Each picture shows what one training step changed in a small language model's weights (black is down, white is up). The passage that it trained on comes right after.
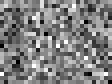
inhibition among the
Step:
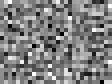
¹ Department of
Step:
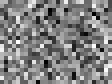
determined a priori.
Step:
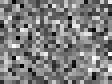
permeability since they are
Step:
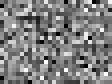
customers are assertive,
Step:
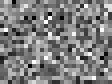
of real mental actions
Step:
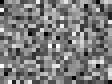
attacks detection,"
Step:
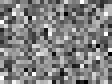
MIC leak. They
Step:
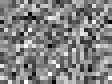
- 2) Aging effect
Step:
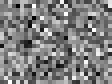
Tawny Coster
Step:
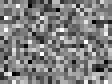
a case of a woman
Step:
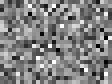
was used and residual
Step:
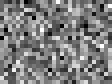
new binuclear
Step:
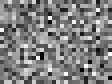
where roles of individual or
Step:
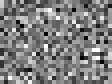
vegetative growth,
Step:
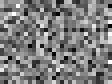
and probably other areas
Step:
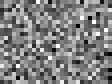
This tool has also been
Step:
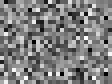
beginning Assam
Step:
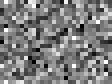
indicated significant fibrosis
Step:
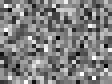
to single tax -
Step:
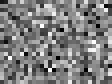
yet most continental
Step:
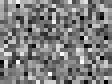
monomeric structure for the
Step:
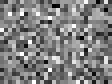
: A patient may have
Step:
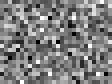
that the FE model is
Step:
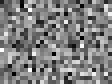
spheres. She
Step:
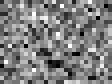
follow guidance for identity
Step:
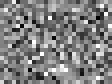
persistent infections,
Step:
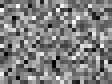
of $2 \cdot
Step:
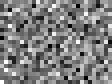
decision on going back to work
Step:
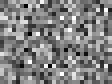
like Nigeria,
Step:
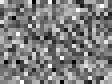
and hyaline, characteristic
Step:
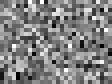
evaluating solutions to problems
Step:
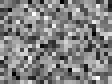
guide the development of innovative
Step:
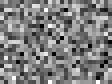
density and distribution of
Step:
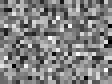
it is necessary to plan
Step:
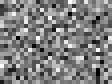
This is true for the
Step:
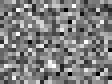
and at anytime.
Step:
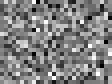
It was converted into the
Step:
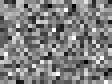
other microbes that
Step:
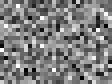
the best calibration
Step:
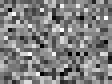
material components, the first
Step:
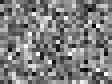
especially in case of
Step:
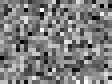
life, with not much time
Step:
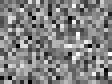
of AuNPs,
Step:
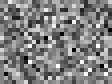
and instantiation of this
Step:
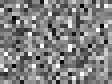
of the manuscript and
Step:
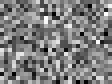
optimization, strategies,
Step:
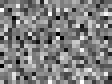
of ethics. Are
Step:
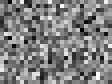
literacy tool for development
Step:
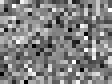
bacterial secretome
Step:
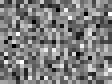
chemical control measures.
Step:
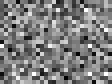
society and community. The
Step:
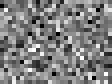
Plot of junction
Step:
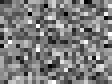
the aid of keys
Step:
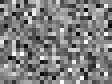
begins at the impact point
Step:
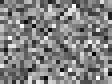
system. According to
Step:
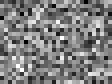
forest? (b)
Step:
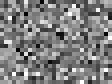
system people (DBA)
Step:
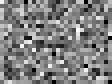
need to explain the meanings
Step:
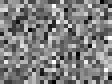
displaced route
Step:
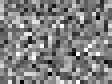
authors read and
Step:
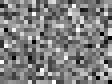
who is seeded to
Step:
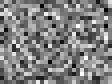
treating with fewer
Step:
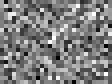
and whose cost does not
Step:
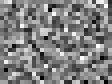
the main barriers for
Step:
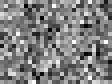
In Fig. 2b and
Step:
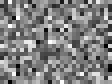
tariffs could
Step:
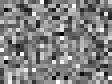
in the territory of
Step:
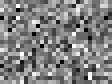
prenatal urine
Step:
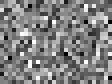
simultaneously learn
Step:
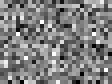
nonlinear dynamic control
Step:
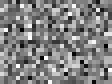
is unsuitable for
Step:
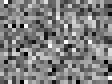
Some authors require
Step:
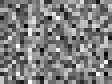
one of the oldest methods
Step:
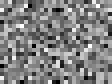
questions of the survey
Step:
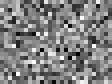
for classification, it
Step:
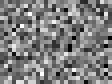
for improvement and actively work
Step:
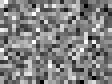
and expected value) that
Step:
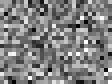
present study is limited to two
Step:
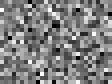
unifying topic.
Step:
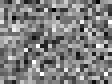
have the powers provided in
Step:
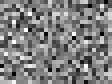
presents challenges in educational
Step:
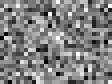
as a core participatory activity
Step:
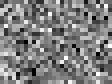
washed out of the samples
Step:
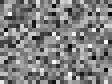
of Gerontology and
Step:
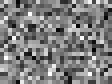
adoption of internet
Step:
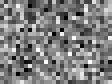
a fiducial dataset
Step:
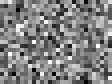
demand in terms of quality,
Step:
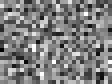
and cognitive learning
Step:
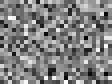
examined with regard to
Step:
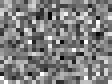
the monoprotonated
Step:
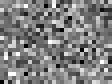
Refined salt
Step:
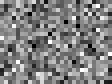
protected from aggressive
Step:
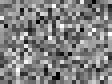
be negligible as
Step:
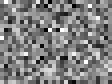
Abstract The present research
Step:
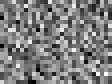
in history, this approach
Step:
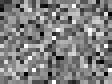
with PRES is based
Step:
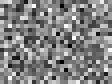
or canopy temperature,
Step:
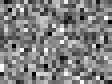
been conducted into evaluating and
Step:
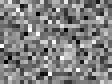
the evaluators. In the
